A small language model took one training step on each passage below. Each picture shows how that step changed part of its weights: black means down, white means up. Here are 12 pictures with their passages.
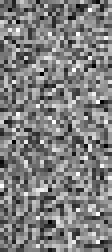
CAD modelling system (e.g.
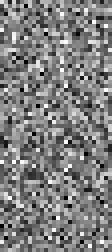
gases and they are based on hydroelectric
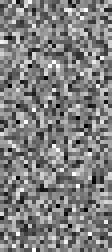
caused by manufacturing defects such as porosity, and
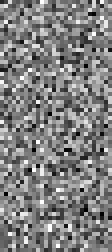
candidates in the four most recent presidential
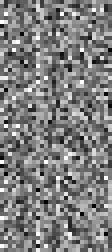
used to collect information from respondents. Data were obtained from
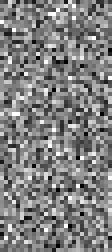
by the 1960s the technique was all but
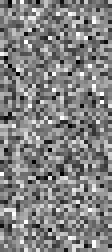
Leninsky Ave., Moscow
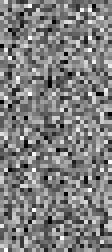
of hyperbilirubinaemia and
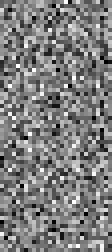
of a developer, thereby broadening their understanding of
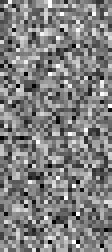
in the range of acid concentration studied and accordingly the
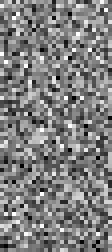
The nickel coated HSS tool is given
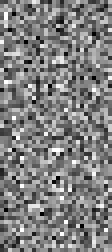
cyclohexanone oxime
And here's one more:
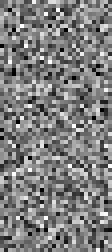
1mm using either a slow diamond saw or
